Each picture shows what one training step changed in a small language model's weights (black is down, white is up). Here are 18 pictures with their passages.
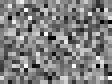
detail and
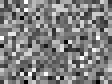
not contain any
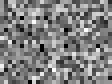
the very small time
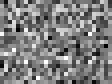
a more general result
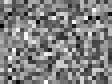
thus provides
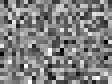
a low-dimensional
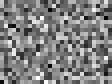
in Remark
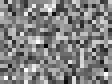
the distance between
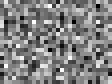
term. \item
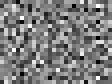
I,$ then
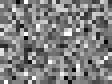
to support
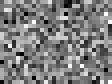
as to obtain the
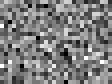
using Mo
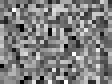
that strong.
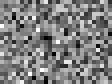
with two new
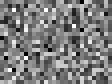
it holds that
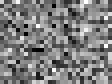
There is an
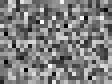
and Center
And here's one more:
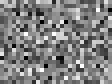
contained in
